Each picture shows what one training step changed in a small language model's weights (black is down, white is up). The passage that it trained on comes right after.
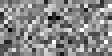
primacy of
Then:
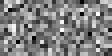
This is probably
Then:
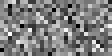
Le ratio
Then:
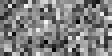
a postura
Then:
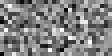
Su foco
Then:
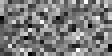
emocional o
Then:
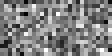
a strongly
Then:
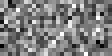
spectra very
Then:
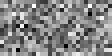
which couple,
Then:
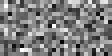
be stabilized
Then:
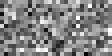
t \leq
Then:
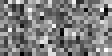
negative ion
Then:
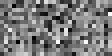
identifier is
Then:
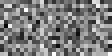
containing those
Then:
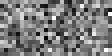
provides all
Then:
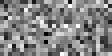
and amplitudes of
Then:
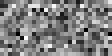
code we have
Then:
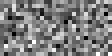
be alternatively
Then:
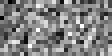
reduced to the
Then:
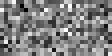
is using his or
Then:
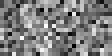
in this folder
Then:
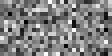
no Porto de
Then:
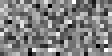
para seu ramo
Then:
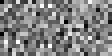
analysis of the first
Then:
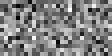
HFE has not
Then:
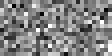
take two values,
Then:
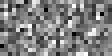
spectra would
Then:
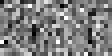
$m$, and it
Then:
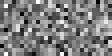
implies that our
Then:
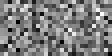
enfoques de
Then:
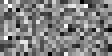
Palma de
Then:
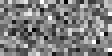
evidence value.
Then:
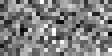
going into
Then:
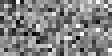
different regions of a
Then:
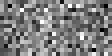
holda rad
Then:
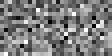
Spector &
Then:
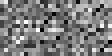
the emphasized
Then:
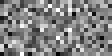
can be changed
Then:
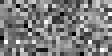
light curve in
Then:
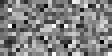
inclination with
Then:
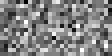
tomarse la
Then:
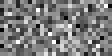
measurement & SM
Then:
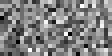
motion in a
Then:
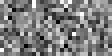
Davlat va
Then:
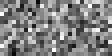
à gestão de
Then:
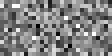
1 the stroke
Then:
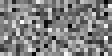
bir bilgi
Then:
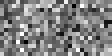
of the equation in
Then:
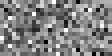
the Monte
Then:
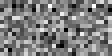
de atender as
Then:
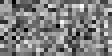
ser respetadas
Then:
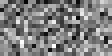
suas interfaces
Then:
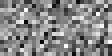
from few valence
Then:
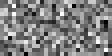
Article ID
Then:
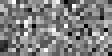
tam olarak
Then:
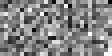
geese, we
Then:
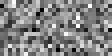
to the whole
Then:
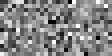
components of the
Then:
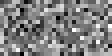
beam $(\delta
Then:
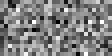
to query
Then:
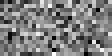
shown the ratio
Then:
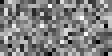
by PTAs is
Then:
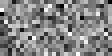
the eyes of
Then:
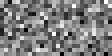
\to Wb
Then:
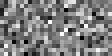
The sampling
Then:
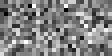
The distinction
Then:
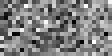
a large magnitude
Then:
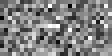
also because the
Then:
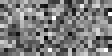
provides a more
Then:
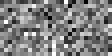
by extension,
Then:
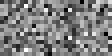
el lugar
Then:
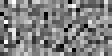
eng issiq
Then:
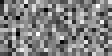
so future work
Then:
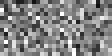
and IonQ
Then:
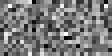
Weber number is shown
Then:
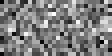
structures at
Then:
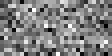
the PIC
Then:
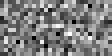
assumption is the
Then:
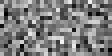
(Xu et
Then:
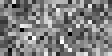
the editors are
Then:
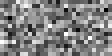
that the deviation
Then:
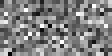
down and a
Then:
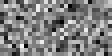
Besitz der
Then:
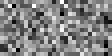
la demande des
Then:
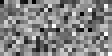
with the experimental
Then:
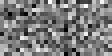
$n \to
